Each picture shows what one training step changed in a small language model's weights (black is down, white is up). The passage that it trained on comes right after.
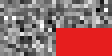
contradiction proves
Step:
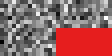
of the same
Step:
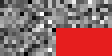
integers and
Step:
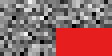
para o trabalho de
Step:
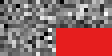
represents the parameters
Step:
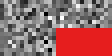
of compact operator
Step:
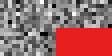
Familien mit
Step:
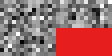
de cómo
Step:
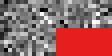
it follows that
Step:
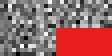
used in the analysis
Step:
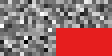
The equation above shows
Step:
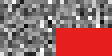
from high to
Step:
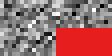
qoplash bilan
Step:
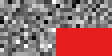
dual price
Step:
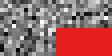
a significant
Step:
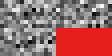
aumentando la
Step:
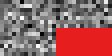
subsets have no
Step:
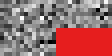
frame along
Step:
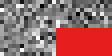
vertex $ i$
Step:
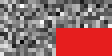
for $\Lambda$
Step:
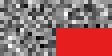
relacionados ao
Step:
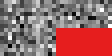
the effective
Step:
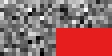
e razão
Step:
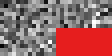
it is natural to
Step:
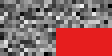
that, for all
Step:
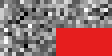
perdre son
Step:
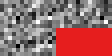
a subalgebra.
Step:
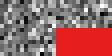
has time interval of
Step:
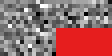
no siempre
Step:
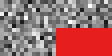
zero curvature
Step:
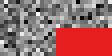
$A \in
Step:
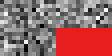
na carreira
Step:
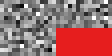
extremal function
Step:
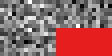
begin with,
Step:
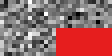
Paulo e
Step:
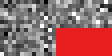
lower bound here is
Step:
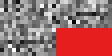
% bienes
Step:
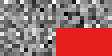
controle mais
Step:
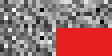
tree must contain
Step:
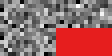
that that $$
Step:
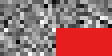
not necessarily
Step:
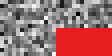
\text{ or
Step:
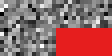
on the finest
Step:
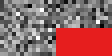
form with a long
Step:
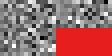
as follows:
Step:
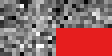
quoted in the
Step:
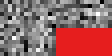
improve the
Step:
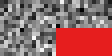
$\psi$ there
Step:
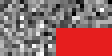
to introduce.
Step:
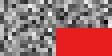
known convergence rate
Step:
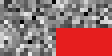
uma linguagem
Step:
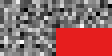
are written
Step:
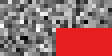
The sparse
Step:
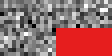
personnels des
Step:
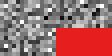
afectando la
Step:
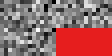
representations presented
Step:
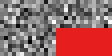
the data satisfying the
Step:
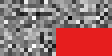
que en el
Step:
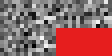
has a continuous
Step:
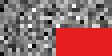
In almost all
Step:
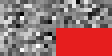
unga amal
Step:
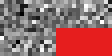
total, 33
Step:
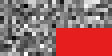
fin natural de
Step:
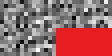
is a solution of
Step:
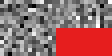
Approach to
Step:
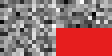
\leq \cdots
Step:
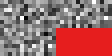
to a projective
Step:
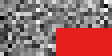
explore the
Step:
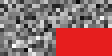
by $W$
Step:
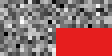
is one and only
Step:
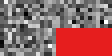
of them by
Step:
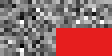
роль не
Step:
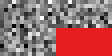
description of the
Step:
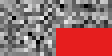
que utilizam
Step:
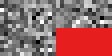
а также их
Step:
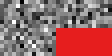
we put
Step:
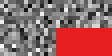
therein. For
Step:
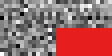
gives an inclusion
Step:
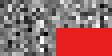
to this work.}
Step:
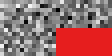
Notes in
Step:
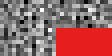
described in terms
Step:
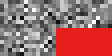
modo que,
